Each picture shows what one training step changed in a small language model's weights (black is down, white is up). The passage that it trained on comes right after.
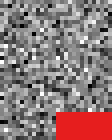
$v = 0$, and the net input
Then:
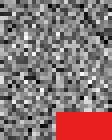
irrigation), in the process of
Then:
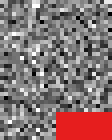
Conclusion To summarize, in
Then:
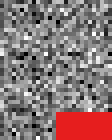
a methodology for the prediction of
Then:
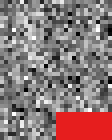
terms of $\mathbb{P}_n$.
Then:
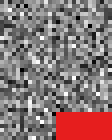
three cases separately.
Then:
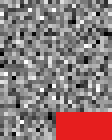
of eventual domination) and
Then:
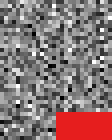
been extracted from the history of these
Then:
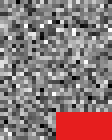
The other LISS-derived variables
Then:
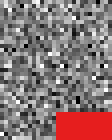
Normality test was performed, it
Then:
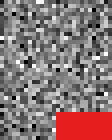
d'ordre $q$ si,
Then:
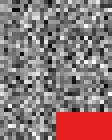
$D^+\subset B_1\cap
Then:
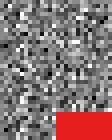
sociais, espirituais e
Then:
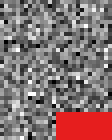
does not know which one came out. The
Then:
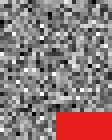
technological tools within the
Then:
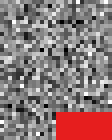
also the $p^{th}$ classical
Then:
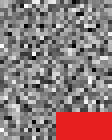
to test the reliability of the
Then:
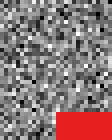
la adventiști și
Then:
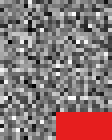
cohort Piglets; $N =
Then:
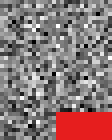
to solve the system at a fixed point
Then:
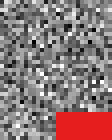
$C^{m}$ on the open set
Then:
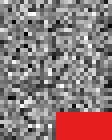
Mathematics and Computer
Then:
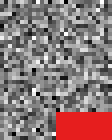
characteristic of $\bbf$ is not
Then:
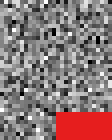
obtained, a basis for $H_1
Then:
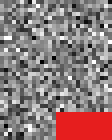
the attenuated X-ray transform}.
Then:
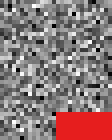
obtain a strengthening of Theorem
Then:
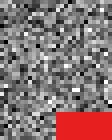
be used in teaching units,
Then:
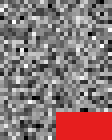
B keduanya terapung di
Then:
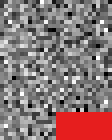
период времени
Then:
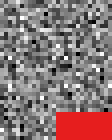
as the overarching policy and social
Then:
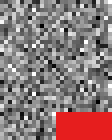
partner consortia was very
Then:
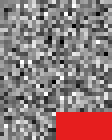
the hostel environment by the school
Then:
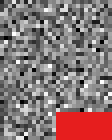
well as depression Gallium
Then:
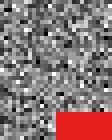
de valeurs mobilières
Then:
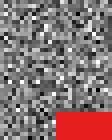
the Polish National Science
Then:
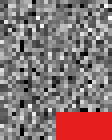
test samples were obtained: laundry
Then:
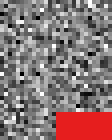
and maps are smooth. We denote by
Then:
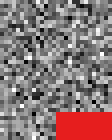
a Hopf algebra, and the
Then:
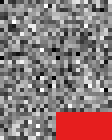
identificar possível lacunas
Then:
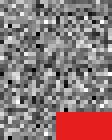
courses. As mentioned
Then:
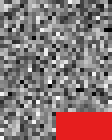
definizione \ref{segm},
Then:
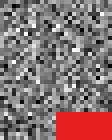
are of moderate complexity, original
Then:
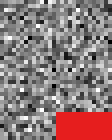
size of the dataset remains
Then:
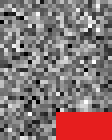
of the sample population. Gender
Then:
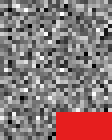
elas sim deveriam tratar de
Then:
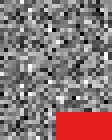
активность которого
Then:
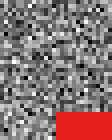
The choice of "Monte dei
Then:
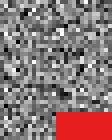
encore le *New Musical
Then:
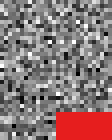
can assume the same on $h$.
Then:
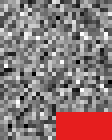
regularizer. The embedding
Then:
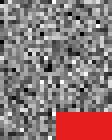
$w'\in\g$. Then by
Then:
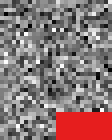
protective layer of Sample
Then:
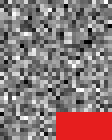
that address the fundamental
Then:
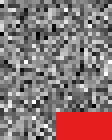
en su obra. Aunque el autor
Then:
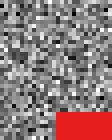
the main attention is focused on
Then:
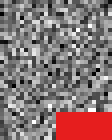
3.** If X and Y are discrete
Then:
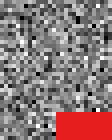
by means of the positive-real
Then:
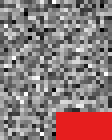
Tan, M. *et al.*
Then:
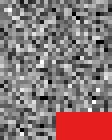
purpose of this section is to study the
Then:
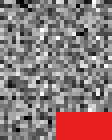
a partial order $\leq$ is defined by the
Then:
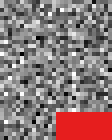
aholi dam olish
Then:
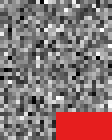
previous works by Djellout,
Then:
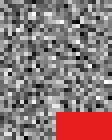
de familii de albine,
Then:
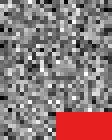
point of the proposition. \item If
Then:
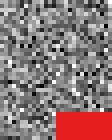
to $k+1$. It is attained
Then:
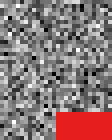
into the month of January era
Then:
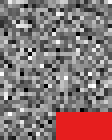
southwest to northeast
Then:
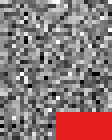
carried out in situ, while
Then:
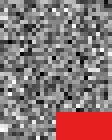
Балта кеткен, в
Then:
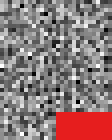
and belonging to space $ \ X \ $
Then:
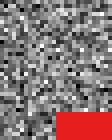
in this (the symmetric) case.
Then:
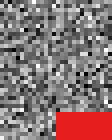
to the classical McKay correspondence to
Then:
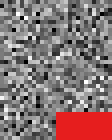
Displays). Große
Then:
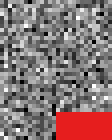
8 and applies verb processing rules
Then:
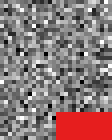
se integra mai bine în
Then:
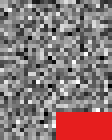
(Kharkov, Ukraine)
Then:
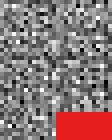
increasing frequency and
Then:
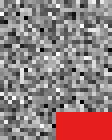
ham muhim ahamiyat
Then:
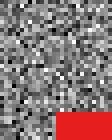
in (4). For actuator
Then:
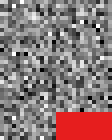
key communication formats within the
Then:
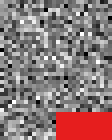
defined as \[ \exp_q(x)
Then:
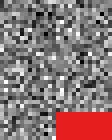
Olingan F1-score
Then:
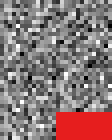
composite structures. The suitability
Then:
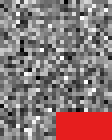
por conta própria não
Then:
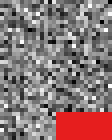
the first infinite cardinal and for any
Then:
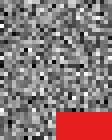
safely merging the aircraft
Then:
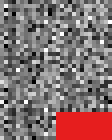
in CBC mode CFB
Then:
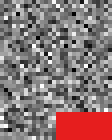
ayrim chekka yoki
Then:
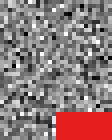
heating the planet. Nowadays
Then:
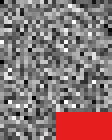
edge-magic deficiency of
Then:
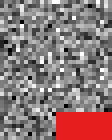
власну моральну
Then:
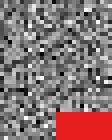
na Primeira Era da
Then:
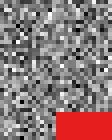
of equation \eqref{Bank-laine
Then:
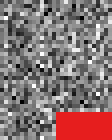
is uniformly bounded, thus
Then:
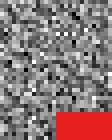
that aims to create a
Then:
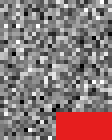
women, can result in decisions,
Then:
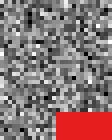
section. Similarly, the values of
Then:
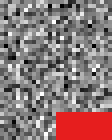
and lexis that is shown in the
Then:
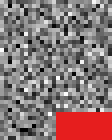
up to third-order temporal
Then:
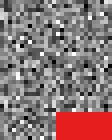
gain of Al-5wt%Ti
